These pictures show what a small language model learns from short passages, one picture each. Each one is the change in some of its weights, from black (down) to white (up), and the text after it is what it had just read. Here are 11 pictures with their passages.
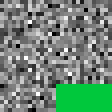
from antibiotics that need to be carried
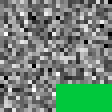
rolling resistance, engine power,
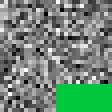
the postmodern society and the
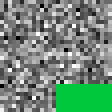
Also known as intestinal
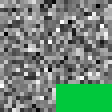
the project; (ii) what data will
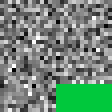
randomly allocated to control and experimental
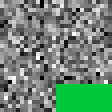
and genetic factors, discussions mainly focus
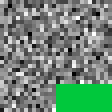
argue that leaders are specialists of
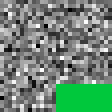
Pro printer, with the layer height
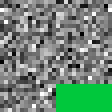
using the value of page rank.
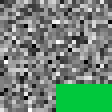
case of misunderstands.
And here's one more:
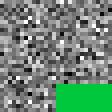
may be different. Subfertile
